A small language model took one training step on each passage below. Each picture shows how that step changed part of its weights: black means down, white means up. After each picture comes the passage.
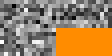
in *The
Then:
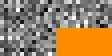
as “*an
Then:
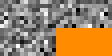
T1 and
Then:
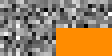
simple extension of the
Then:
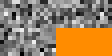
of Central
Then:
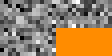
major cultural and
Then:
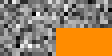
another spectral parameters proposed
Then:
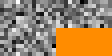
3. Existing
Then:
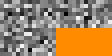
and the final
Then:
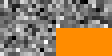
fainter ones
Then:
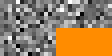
matrix, exists at
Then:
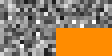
be part of this
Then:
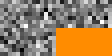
is defined as
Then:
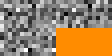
the validation of the
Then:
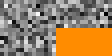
differences (Figure
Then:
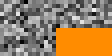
of network topology.
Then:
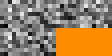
radiation emitted in
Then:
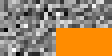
is not in the
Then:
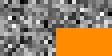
control methods, and
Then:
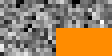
explains why the
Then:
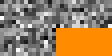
of Ladder
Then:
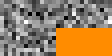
effective after systemic
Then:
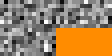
Experimental Results*
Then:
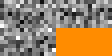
the $\theta =
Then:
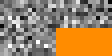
abundances of 29
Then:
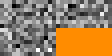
losses in post
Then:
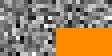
Greene and
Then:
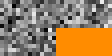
plotted by bold
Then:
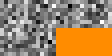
reduces by two units
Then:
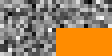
the line of
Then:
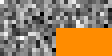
A β
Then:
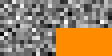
The spatial distribution of
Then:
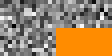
is in all our
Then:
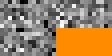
F2S methods
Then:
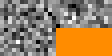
are based on country
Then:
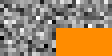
Qilu University
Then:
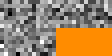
represent the J
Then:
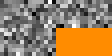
total number of simulated
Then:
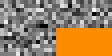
task decomposition.
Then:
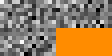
reduced the gap between
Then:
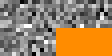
is a research unit
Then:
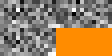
such that:
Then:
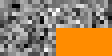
largely well understood for
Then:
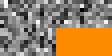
belong to different communities
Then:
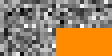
and motivated the
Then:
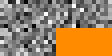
relocation mechanism,
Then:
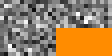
it invariant under
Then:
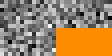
(see the
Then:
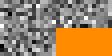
in the time evolution
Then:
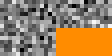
were most commonly affected
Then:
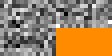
in the complexes
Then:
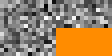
also made of 4
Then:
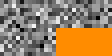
each character and
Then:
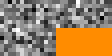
G proteins
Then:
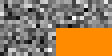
relatively higher in the
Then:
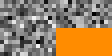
postwar period.
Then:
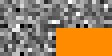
correlated Fermi gas
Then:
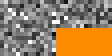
several operating temperatures,
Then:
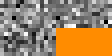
an orthogonal polynomial
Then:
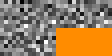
small, but the
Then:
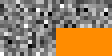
1$, and the
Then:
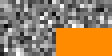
natural number, represented
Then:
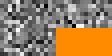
flux that is
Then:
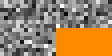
visibility of the
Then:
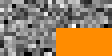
left behind the lens
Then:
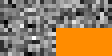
of pulse profile
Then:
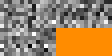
to the charging
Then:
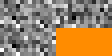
investigators using numerical
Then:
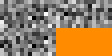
the carbonate plate
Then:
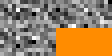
that results obtained from
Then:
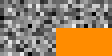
neutrino mass for physics
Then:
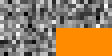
leads to the frequency
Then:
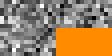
India are mostly
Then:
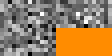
spectrum of gauge invariant
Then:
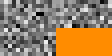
processes. Mechanical
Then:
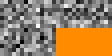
from sensor nodes
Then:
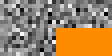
applied and then the
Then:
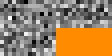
from the two methods
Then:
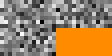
achievement technical
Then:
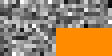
Hilbert space
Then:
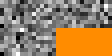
estimates ranging from 60
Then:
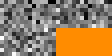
hardly enough to
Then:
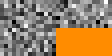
interactions. The SE
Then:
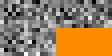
that a reduction in
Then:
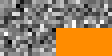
dominant compared to the
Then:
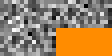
Li *Department of
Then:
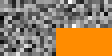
proposed to evolve
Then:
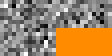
scarsity is
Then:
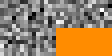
the IDFA
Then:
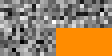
data. In the
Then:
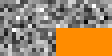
We can use standard
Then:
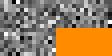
kHz, and
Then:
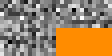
the complex model shows
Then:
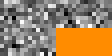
Rev.\ D
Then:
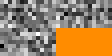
the art algorithms
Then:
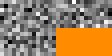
the creator,
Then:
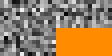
the tracking cuts
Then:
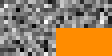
of composite mortars
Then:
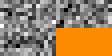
in the more highly
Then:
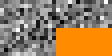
known for its low
